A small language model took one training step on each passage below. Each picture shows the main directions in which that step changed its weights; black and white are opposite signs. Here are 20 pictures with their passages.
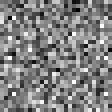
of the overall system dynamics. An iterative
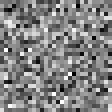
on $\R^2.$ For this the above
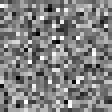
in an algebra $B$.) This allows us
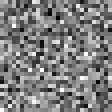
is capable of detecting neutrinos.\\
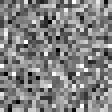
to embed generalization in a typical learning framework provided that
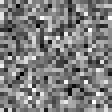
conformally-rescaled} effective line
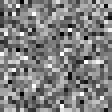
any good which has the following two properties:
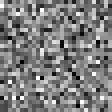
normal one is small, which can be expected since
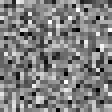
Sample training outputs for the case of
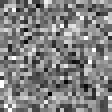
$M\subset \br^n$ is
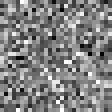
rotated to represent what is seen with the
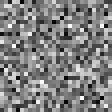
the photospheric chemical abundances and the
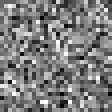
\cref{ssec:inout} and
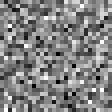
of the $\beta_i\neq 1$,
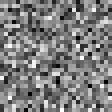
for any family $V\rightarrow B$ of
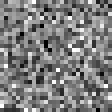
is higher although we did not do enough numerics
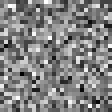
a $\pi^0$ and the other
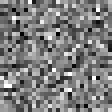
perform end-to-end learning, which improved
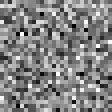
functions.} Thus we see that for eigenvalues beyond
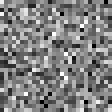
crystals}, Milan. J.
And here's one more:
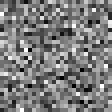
For example, Coxeter polytopes
